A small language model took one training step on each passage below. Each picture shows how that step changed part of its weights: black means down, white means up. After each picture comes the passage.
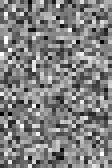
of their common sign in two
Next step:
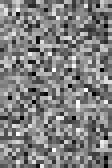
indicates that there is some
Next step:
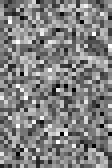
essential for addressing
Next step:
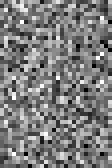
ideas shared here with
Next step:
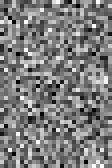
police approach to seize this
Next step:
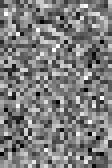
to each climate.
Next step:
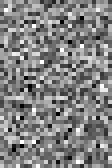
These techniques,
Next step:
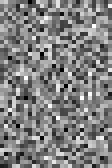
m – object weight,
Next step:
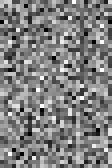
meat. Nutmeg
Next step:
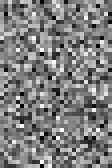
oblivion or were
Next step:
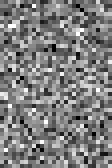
expression $\big(\frac{z
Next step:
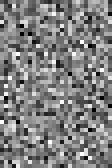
the composite samples. A
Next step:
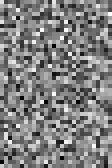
Vaaler's result.
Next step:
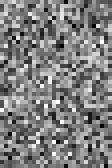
in the model of permutations.
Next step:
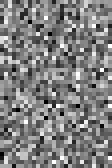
per min. About 200
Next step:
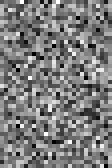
in these approaches would surely
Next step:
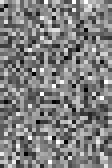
halting problem, models of
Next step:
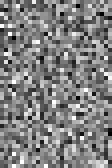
a pseudoconvex
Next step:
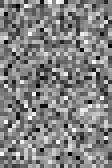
urban sustainability
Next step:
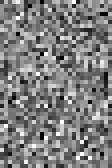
interval. In case the
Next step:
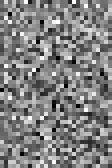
impact chains are based on a
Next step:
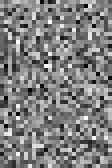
How to cite this
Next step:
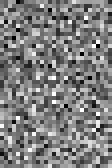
Cuenca R,
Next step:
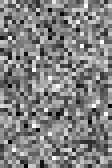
of density on the set of
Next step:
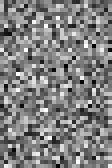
adjacent bony
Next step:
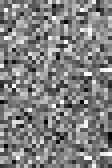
over $A$. Let $I$
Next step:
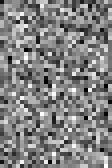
respectively. Gradients obtained
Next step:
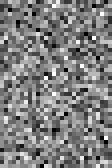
automation systems must work in
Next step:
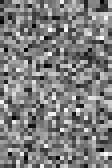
$\alpha$ such that $$
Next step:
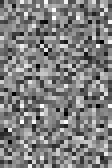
consecutive star
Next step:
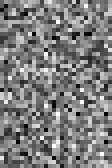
the challenge of
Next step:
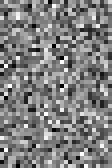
obtain\newline (15)
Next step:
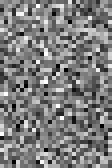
was assessed by testing each
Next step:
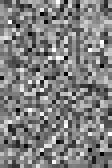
normalized sequence generated by
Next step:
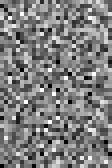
Shell: Stand
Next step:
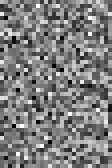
Stein. Therefore conditions
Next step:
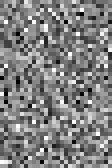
(affine) lines in
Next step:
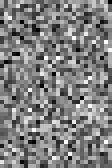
thorny problem on the
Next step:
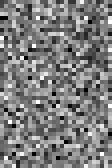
sequences than to written
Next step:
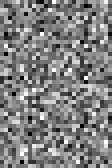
spectral gap for
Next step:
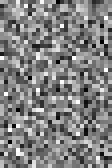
and in lower-altitude
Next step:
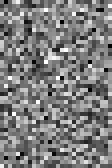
$p=2$ we set
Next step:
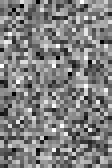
tons of digestible
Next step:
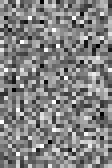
ST segment elevations
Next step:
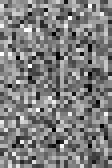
principles and considerations of
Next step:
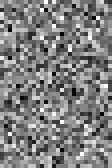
are independent of the number of
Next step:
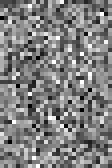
principle in dimensionless
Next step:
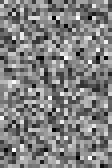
, \quad \quad \quad
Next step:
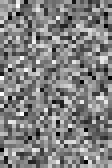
that, for every sufficiently large
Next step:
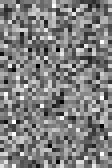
to the operating conditions in the
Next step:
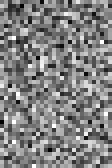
and an interest rate $\alpha >
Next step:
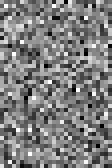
such that the following conditions are
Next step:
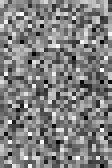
glass fiber mat
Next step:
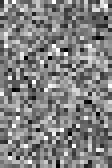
If $P$ is a
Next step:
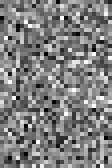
be seen, using boundedness of
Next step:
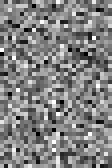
$B$ has a zero
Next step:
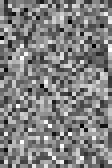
this formula readily follows from
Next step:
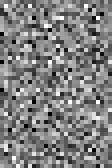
Mode of Purchase
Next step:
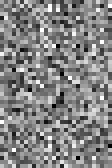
by the recognition in the
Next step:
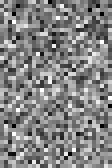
in order to evaluate patients
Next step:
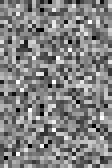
Du Bois' notion
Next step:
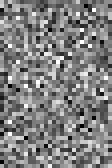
project. Both authors
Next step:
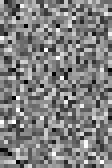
Noticeably higher speed
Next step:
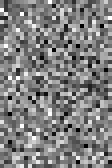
is crucial because it
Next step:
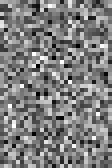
we have shown this slight
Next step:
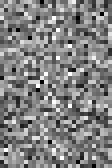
mini-review article
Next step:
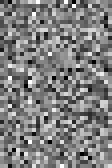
2 below. The second
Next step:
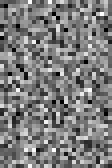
blood cells (the
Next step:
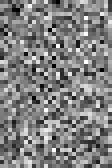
create business
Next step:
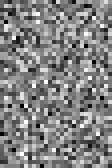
sponge grounds in the
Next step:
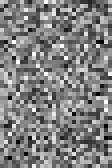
one, which is part of the
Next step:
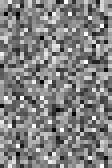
systems, data-based
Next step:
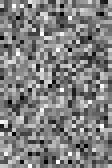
were no signs of its
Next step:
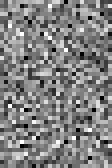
deviation (2) as
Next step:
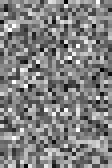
cell \six\ has
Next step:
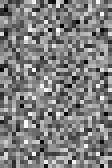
and IoT ecosystems
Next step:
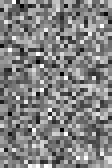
Using the last relation and
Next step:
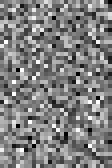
$x\nleq y$, there
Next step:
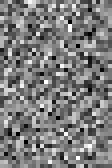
areas of development (19).
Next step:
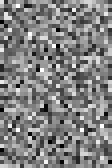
remains the thyroid
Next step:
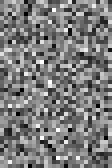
It is known that some properties of
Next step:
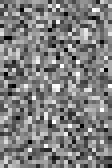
you ever felt that
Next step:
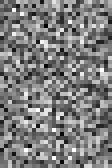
reforms based on such
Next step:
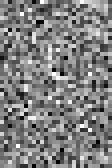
of intelligence. In the
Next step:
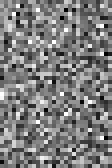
related, the observation about
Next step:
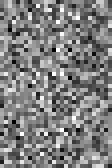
were recorded. Such information
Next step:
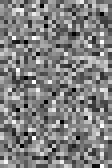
By Proposition~\ref{P2},
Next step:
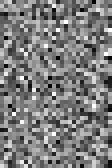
$C3 JMP
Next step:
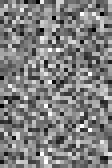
years. Another
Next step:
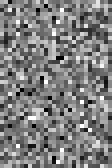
to the general case. In this
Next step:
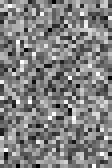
The following were identified as
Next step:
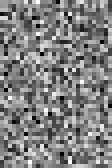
untreated plot
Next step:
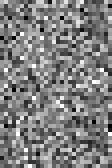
right to freedom from
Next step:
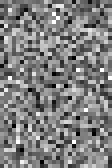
behaviors can lead to many
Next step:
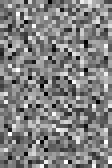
The next part of the
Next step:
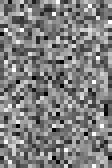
Hence we have shown the existence
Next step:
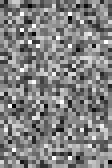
on their copies on the
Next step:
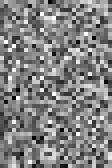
Deforestation, a significant
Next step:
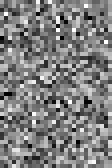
open for all bachelors
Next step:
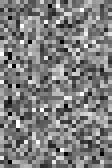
and dynamics of groups and
